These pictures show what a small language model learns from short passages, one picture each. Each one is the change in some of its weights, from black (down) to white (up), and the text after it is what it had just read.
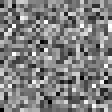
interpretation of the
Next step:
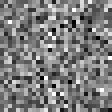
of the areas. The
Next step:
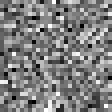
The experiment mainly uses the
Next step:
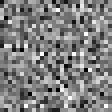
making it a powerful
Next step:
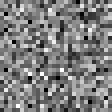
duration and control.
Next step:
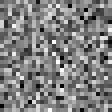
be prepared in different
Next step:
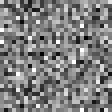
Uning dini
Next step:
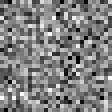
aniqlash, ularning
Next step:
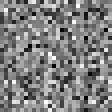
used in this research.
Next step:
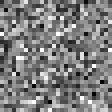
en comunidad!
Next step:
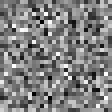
study suggests that data
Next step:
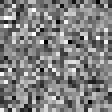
reputation frequently
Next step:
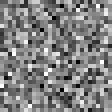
are used to give
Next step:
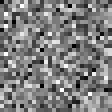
по тем или иным
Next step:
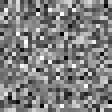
qisqa vaqt
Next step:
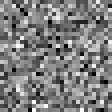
va contribui la
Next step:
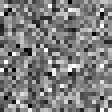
metaphors on their
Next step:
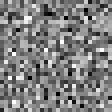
sensitivity and
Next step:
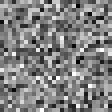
transition with the second highest
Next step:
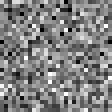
balki mavjud ilmiy
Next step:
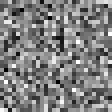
impedance method
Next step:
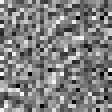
the greatest percentage of
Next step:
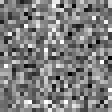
forward my responses.
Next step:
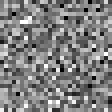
daha iyi
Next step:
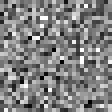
results position Bhpr
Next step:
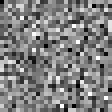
valores e conceitos
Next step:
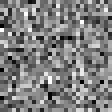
Prezidentining 2015
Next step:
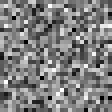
в коммерческих
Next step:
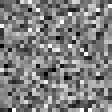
os ombros e
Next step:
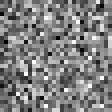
qilish: IV
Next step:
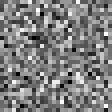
use of 3D visual
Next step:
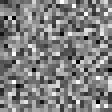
These values can then be
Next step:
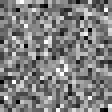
contexto geográfico y
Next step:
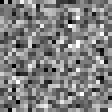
disseminado no
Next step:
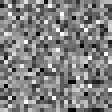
determination of p
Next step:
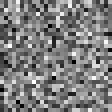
15. Rispo
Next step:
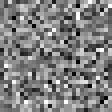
highest energy consumption. Over
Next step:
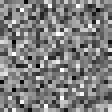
sent to configure
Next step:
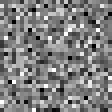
citações de
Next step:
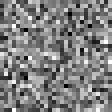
SMC's are
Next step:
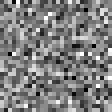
plantas construyen
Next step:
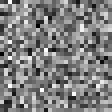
southern Italy
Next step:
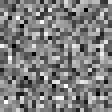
management: Digital
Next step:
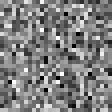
media had equal number of
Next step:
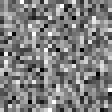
by replacement of
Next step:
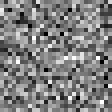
milliy instituti
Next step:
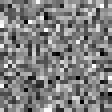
uso de rede
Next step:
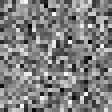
Prevention Association.
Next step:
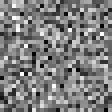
crise da alta
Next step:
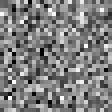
tonnes in
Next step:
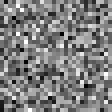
qonunlar va
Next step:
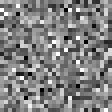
علم کی
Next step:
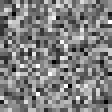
a conflict
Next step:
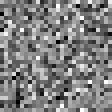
17 Sentabr
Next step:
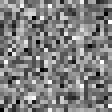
new world of digital
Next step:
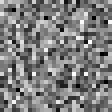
à une partie
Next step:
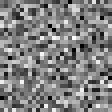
that the character strengths
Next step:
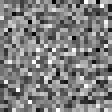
level. In such
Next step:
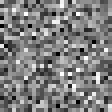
ci furono
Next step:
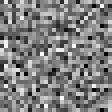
reconoce que la
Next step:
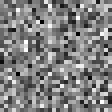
the LOC could be
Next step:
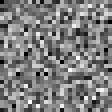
4. The composites
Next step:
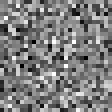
the breasts,
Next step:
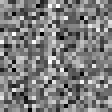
relación mediada con
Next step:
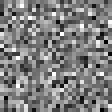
cultural, mediul
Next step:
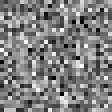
to a distribution in
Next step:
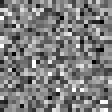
any natural polyanion
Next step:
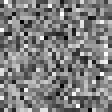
plasma, and
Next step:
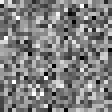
² Ochilova
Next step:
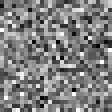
the decisions of individuals
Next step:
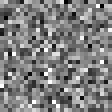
was used to reduce blood
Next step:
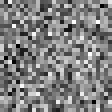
- eller blot
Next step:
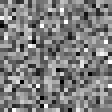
of heavy
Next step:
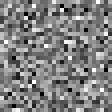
categorial oferece
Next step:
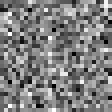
human activities amongst the
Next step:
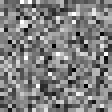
eng yirik
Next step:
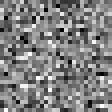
results observed, it was
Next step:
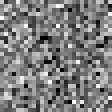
yazar kitapları
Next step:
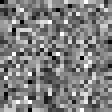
International Energy Agency
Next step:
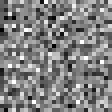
[7] also found
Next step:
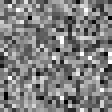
fully leverage network
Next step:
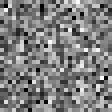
tartibga solish
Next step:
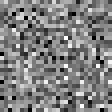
creating an environment in
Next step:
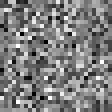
parts of speech
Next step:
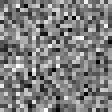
millatdagi eng
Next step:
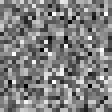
glass powder.
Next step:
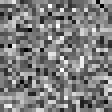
averaging in the
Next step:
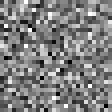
ресурсов, при
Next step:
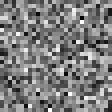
boshqaruv bo'yicha
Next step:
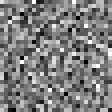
ходисаларни ҳам
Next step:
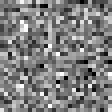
variables seleccionadas y
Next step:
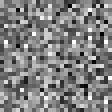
successfully treated with open
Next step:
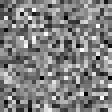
involve the ability
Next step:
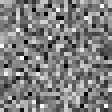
orqali auditorlik
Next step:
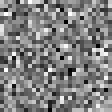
C Denmark
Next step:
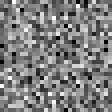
the production, direction and
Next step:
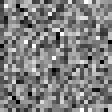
automatic piano
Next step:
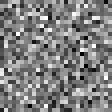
and perhaps the
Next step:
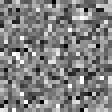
community towards various types of
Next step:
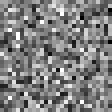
each source-probe
